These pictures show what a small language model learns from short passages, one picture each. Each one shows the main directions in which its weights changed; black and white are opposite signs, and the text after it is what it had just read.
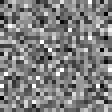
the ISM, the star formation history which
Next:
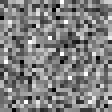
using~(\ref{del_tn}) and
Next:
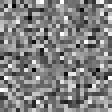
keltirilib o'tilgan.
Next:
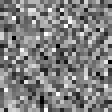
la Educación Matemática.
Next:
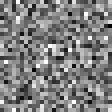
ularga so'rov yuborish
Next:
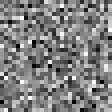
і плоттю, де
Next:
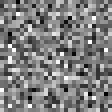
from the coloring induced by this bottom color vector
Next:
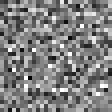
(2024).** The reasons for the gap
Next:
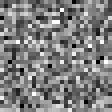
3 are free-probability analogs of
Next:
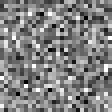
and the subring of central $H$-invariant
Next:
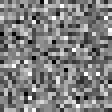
частиною інформаційної
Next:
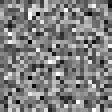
important role in explosive diversification. The
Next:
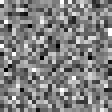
pile-up on the jet momentum, an
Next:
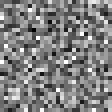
dependence, as well as the value of the cross
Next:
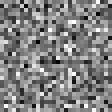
qiluvchi shaxsning roziligi bilan
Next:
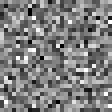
shock front ($x=0$),
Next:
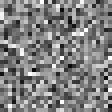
\end{align*} In particular, if
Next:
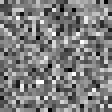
of performance. In terms of the prediction
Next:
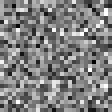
As noted, $\phi$ is positive
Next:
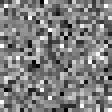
angle less than 60 degrees. The method is based
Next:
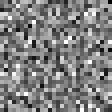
en 1498 y, tras haber
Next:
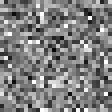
sequestered large volume compactification model
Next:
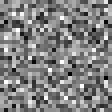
DM microphysics through this mechanism.
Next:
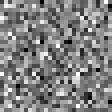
replaced by \lic{coupling inequality constraints}.
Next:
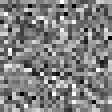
esta o aquella manera. Es
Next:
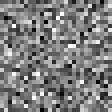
E. "Viscosity of
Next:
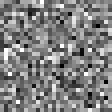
quantized energy levels, emblematic of the
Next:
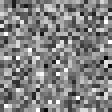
are independent a priori and we specify the
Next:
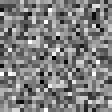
D e E. As soluções
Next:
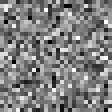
functional defined on \,$Y \,\times\,
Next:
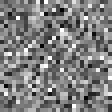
of close companion counts with redshift.
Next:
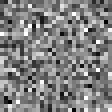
[14] and in the connection with a context
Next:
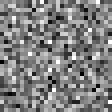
time but also estimate the fundamental value and the
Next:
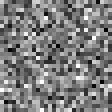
in the paper. Finally, we note that the
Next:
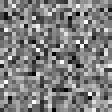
*Aedes albopictus*
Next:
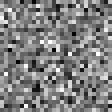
tahlil va sintez, qiyosiy
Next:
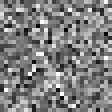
An important observation from the aforementioned
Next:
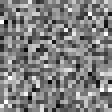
also been proposed for the design of CSS,
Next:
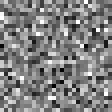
well? Not completly. While we
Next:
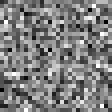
Подцифровизацией в
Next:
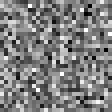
é muito mais que resistir a
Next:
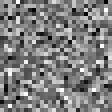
el aprendizaje con los profesores
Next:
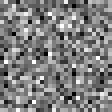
size vector $p$ play an elevated
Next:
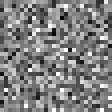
point \usepackage{bm}% bold math
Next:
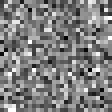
atreziyasi yoki boshqa
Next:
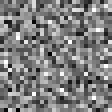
by taking the inductive limit on a
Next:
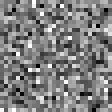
so $|G_\a|$ is indivisible
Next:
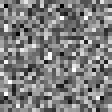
light curves can efficiently identify microlensing
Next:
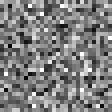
берилиши лозим. Бу
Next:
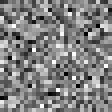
Takt 32), könnte ohne
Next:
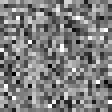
and flagging of a bad
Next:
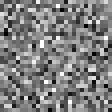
que han terminado equiparando el
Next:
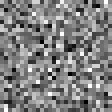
hun rekening namen. In
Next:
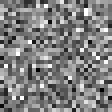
different than the $I$-projection of the
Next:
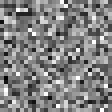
a long polymer is an ideal chain of
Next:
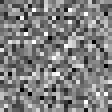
гарвардского проекта
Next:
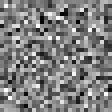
$\n$ ending with $n$.
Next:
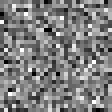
a request should be responded within tens
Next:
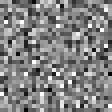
we shall propose an algorithm to speed up this rate
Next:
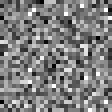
\left\{ \begin{array}{c}
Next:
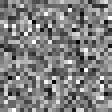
// Knowledge. Understanding.
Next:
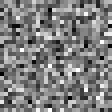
specific counting schemes insensitive to
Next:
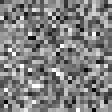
города. Ввод в
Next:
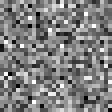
ishchi o'quv dasturiga
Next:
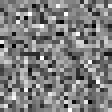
us finally mention nonparametric
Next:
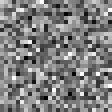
the full Lagrangian (\ref{Ltotal})
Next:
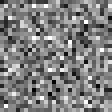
Lie groups in order to construct and reduce
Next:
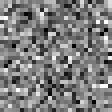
$G$ covering all its vertices. A
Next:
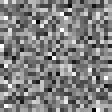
O'rinboyeva L.
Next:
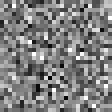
tanlash imkonini beradi. Bu
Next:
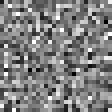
not in order. So, considering various
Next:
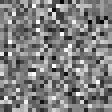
venirea furtunilor
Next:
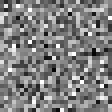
necesario debate en la Argentina
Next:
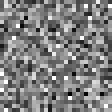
when $\lambda' =1$. Moreover, this
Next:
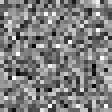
classified as LSBGs that are true
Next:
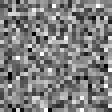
The red curve is the exact ray path
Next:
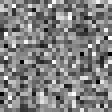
aumentan las lipoproteínas
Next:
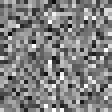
were derived, which are indexed by positive integers
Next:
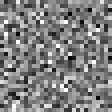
were possible for the modelled travel times,
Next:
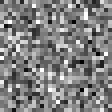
berilgan. Ishda 40%
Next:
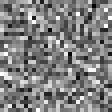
des pathologies à Ayamé. La
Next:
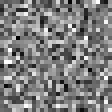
be the image of $T$ under this
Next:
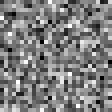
literature \citep{NCh2000}, whereas an
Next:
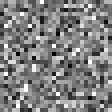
over parametrized domains, to enhance the performance
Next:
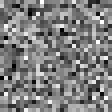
effectiveness of longer temporal
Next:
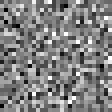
centrale organisatie, die ten
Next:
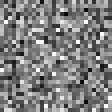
article emphasizes the importance of
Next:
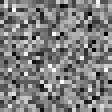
hydrogen substrate potential is so weak that
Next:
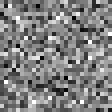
quickly. {\bf Avoiding
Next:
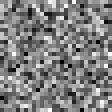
$X$ is affine in ${\bf
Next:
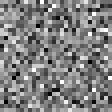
quantum fluctuations of the coupling field. The relevant parameters
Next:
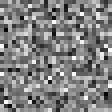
усіх рівнів, що
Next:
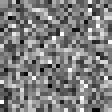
This observation is at the heart of our
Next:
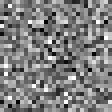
model, the variation of the angle of the external
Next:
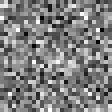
$ is the conditional expectation and
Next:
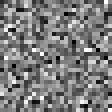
the result in terms of $\varepsilon_K=
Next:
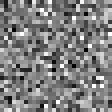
(hrs) & {Train}
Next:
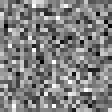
(\ref{tot-e}) and
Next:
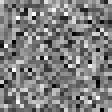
seksual termasuk
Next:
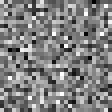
бўлиб, ушбу
